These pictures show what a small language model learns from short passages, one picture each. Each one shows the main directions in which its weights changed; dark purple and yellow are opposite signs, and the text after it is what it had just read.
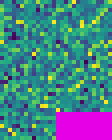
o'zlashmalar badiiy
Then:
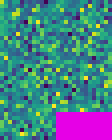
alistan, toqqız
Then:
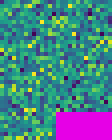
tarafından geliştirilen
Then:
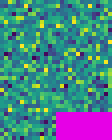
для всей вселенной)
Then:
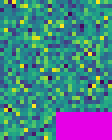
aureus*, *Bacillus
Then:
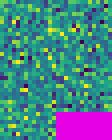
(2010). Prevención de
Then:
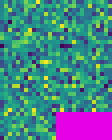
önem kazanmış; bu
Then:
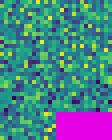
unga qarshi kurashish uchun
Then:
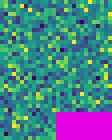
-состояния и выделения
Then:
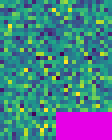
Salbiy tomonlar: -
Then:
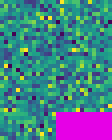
осложненного течения,
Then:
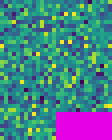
departamento (víctimas,
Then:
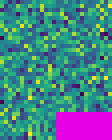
oval yoki dumaloq
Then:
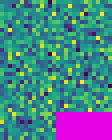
abwerfen, wächst der
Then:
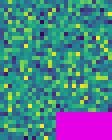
Chen C, Li W, Zhou
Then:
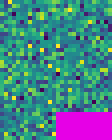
jaringan dengan meneruskan
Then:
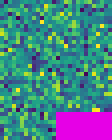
: Si l'on regarde ces
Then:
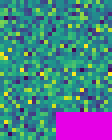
serão os estados capazes de
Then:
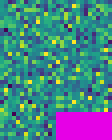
определения: «резильентность
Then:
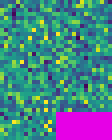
tezligi aniqlanadi. Buning
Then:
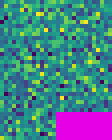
para um WAF. O primeiro
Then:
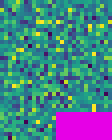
76'1% respectivamente del
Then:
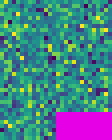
from generation to generation to the
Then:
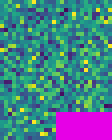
Masalan, bloklar bilan
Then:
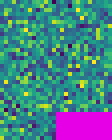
Ketiganya memperkuat
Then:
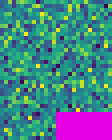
del sexo femenino de 31
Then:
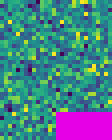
Feisel L.D., Rosa
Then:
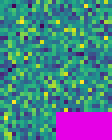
de morrer se torna
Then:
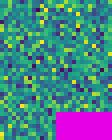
los materiales de occidente se
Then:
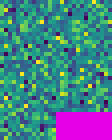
“zamanımı çok
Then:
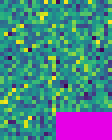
não estando condicionada apenas a
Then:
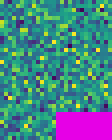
sa propre entreprise, qui est
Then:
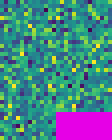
dichas actividades más allá de
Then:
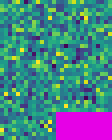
etildi. Bularni sportga
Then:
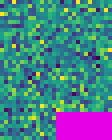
tilidagi adabiyotlar 1.
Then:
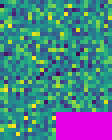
decorrentes de processos erosivos
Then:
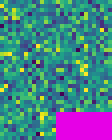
and those interested in the
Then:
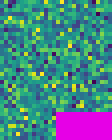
la tesis por compendio de
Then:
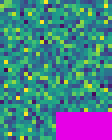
muammoni hal etishda
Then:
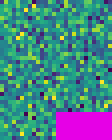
sessões cada uma com 45
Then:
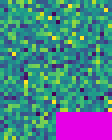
pemahaman mengenai apa yang
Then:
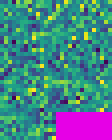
o‘quvchilarning til boyligini
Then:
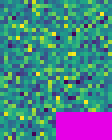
victims of war crimes in
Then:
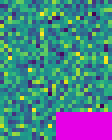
xalos bo'lasiz.
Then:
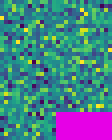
de nuit jouent un rôle
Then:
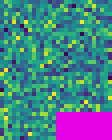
संसद ही
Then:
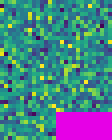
positivos y negativos al
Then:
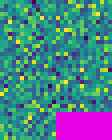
não, a ser empregadas nas
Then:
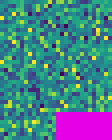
yorliq bilan mukofotlash.
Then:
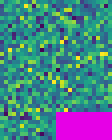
лет: *Q. robur* и
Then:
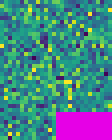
2.0 do Latindex. Os
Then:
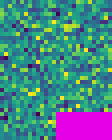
carceri di Milano. Tra
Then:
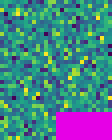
шахслардан ташқари
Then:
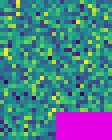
Актуальность предлагаемого
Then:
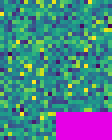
bilan chambarchas bog'liq
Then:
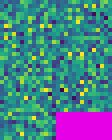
Elaborado pelo autor,
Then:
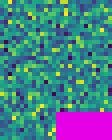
Letality Test*. 2.
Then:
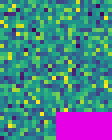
işbirliği yapmak
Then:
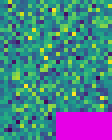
молодежи: обзор
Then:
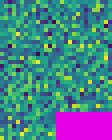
visualizzazione del PDF
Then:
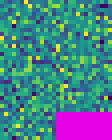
del Proyecto "Ordenamiento
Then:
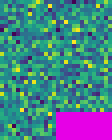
gidrogeldan to‘g‘ri
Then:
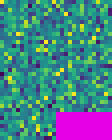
instabilidade política. A
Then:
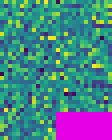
- Gastronomik turizm
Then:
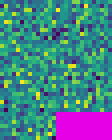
ishtirok etdilar. 5.
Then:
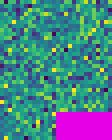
Wat accountant B. wil
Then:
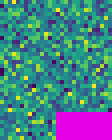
turli til jamiyatlarida
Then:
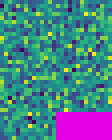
afdeling of project werken
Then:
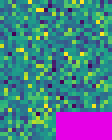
aangemerkt kan worden als
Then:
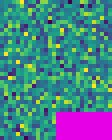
Se realizan de forma excelente el
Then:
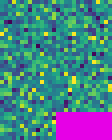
frases também possibilitaram a
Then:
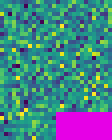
polyphagous predator with a
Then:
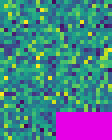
і мистецтво;
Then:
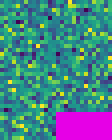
Xulosa va Takliflar
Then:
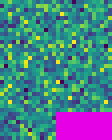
защите персонального
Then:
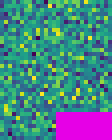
buzish uchun), undan so'ng
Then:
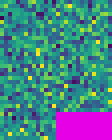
gráfica. Las metodologías
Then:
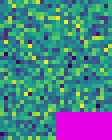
peserta didik saling
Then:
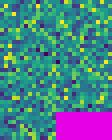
вопросам рационального
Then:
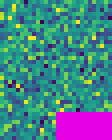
- dostępny czas na
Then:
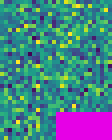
fenología general a partir de los
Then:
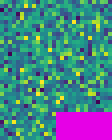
Жиі ауыратын
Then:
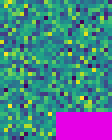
como cidadão, mas deve ser
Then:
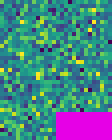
a la prevención de futuras
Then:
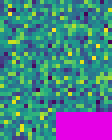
Natürlich können dadurch
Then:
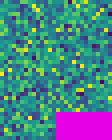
pessoas que fazem uso de
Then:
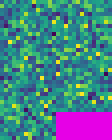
многого другого. Как
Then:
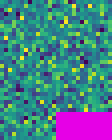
отдельных категорий
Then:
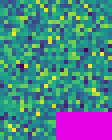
alle nieuwe polissen in
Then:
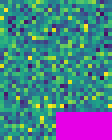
— bu, muayyan sohada
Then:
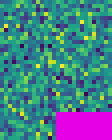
здобуваються не лише
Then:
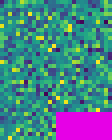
mos keladigan cheklashlar
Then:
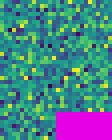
tug`ganini, chaqaloq
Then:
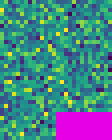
bilan boshlangan so'zlar boshqa
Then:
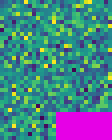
Respublikasida doimiy
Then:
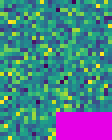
муҳим аҳамият
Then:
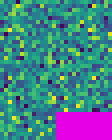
ім’ям якого переказ
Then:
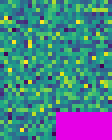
de autorização ou consentimento de
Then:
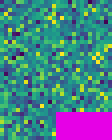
ukuv dasturi «Ta`lim
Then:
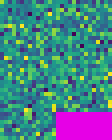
tashkiloti faoliyatining
